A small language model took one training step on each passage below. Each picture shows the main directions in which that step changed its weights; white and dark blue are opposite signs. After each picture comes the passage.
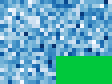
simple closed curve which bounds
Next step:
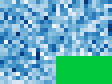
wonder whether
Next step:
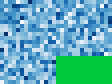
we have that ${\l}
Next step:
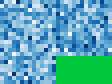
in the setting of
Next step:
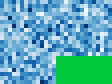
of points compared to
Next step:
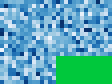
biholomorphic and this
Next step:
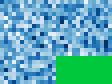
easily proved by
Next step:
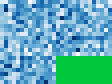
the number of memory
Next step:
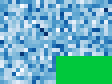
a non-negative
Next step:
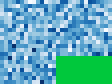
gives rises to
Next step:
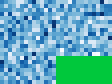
by Moreira in
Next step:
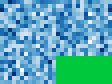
hyperface; the three
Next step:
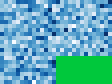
& = \alpha \exp
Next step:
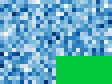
frame. In the following
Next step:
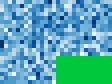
proposed design
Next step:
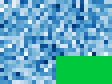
than path $P$, which
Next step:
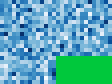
characterize the domain of
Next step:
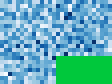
the finite abelian group
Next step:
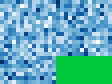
the point of view
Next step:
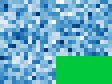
G\setminus G',\
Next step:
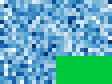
initial and boundary conditions.}
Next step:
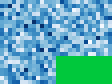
be an arbitrary
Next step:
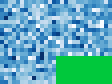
Davis G.
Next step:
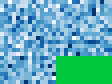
by the larger
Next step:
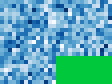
give the following \medskip
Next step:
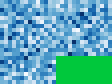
for determining simplicity
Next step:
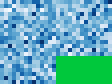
all vertices of $G$
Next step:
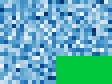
M$. For a fixed
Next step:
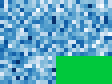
such that $u\cdot
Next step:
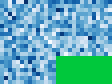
to principal
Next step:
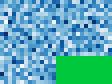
for the appropriate
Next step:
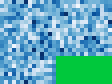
Our aim is to
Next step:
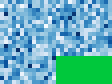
in the nonparametric
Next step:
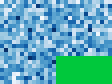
vertices $i$ and
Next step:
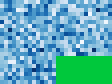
of arbitrary
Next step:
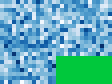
almost surely
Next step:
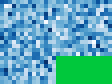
simplex $\Delta\in
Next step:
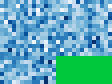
showed an exact sequence $$
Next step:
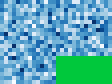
for the Riemann
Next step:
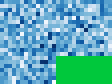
The convention of which
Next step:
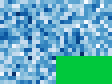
ring and every right
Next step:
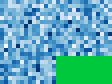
origin is contained
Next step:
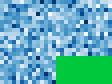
is radial, so
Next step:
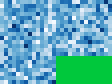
formal series,
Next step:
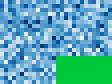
the average of these
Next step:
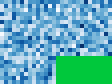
with $(n,p)
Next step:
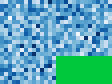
graph $G_A$
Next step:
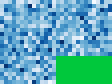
a one sided
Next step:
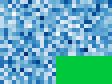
and powers are
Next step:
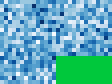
a generalization of a result
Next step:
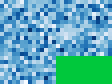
That is, at a
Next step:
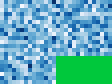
the vanishing of
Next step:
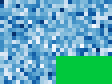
and more applications:
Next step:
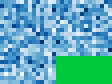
of $ \rho =p
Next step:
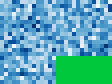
\item There exists a
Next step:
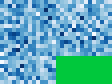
local adapted
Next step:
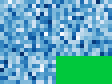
solution. so numerical
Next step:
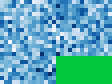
that the answer to
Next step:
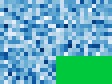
transpose, $$\Vert
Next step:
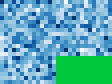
circle (1mm)
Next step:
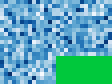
of quantum groups},
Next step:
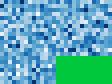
formula, discovered
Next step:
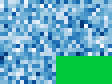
is a nontrivial
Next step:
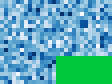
$w$ and denote
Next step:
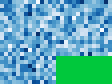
end of a unit interval
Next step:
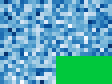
following assumptions,
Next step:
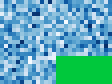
defined by $$\displaystyle
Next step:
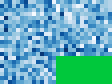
the earliest
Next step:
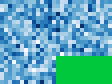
who informed
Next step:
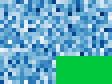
$K$. It is
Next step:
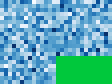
thus listed
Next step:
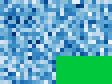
an operator space, properties of
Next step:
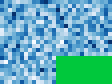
objective function (trial
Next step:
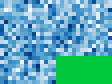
of edges is contained in
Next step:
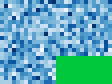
we have $S=\partial
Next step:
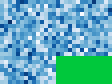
of accuracy of
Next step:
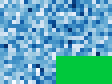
x, y \in
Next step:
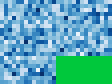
$s$ by the elements
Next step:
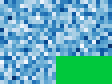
explain many other
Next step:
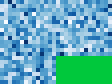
horizontal and
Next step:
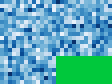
\[ \supp f
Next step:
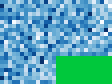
can be characterized as the
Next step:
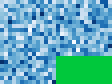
starts from the
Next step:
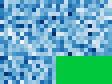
and more involved
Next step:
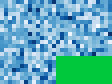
$e^{\alpha}$ and
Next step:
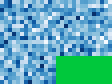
has finite fibers.
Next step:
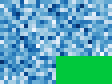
random processes connected with the
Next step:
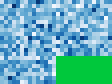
the common factor of
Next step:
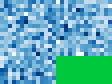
Finally, note that
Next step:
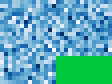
exists if and only if the
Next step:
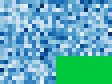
the form $$ a({\mathcal
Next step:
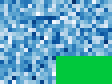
intensity among
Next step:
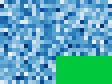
verify that a
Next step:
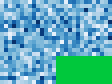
\node (jL)
